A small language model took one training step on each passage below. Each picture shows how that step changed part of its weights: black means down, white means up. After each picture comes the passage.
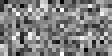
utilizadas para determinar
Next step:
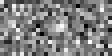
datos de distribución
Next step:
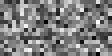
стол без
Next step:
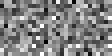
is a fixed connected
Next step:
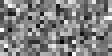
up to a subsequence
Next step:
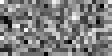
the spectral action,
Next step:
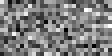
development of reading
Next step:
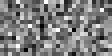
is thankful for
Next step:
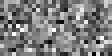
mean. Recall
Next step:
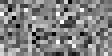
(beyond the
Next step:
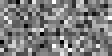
from a generator of
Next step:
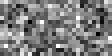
RVE computation
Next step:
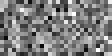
to the lists in
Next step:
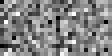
correspondiam ao
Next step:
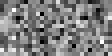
first bracket
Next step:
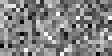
a declaration that
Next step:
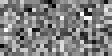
flag ->
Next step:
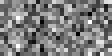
the part of the
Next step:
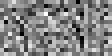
terjadi pada
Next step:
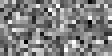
El THC se
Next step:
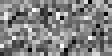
- Ta'lim
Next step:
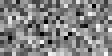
se tal medida
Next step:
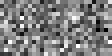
the characterisation of
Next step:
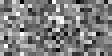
to calculation of
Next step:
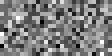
the eigenvalues of
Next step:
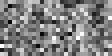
value is computed at
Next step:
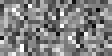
estándar de
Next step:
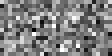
the confining
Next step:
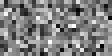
com curvas
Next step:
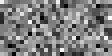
generically in the parameter
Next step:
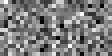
scaling effect which
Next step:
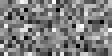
“SMM -
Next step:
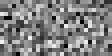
we instead
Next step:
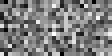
de saída
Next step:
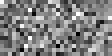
one of the components
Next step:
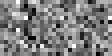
also continuous at the
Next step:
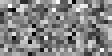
is not locally
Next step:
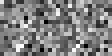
case, we have the
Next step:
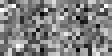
the view that, given
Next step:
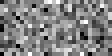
\theta', Y -
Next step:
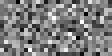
of $\t$ in
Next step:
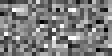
universal quotient
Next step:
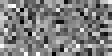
a direct sum, that
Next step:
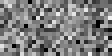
accounted for
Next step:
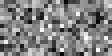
systems used in modern
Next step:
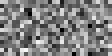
son las jefas
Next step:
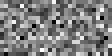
four sections in
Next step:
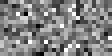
mencionar a
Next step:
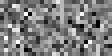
and James
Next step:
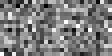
from spurious
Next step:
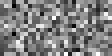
we shall prove the
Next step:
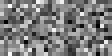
however, and we
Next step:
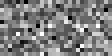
урока с
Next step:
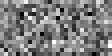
are unique integers
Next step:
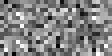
inserção nas
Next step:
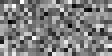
bohong. -
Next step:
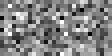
the Fergana
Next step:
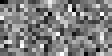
9. Rosen
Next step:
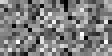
way as for the estimate
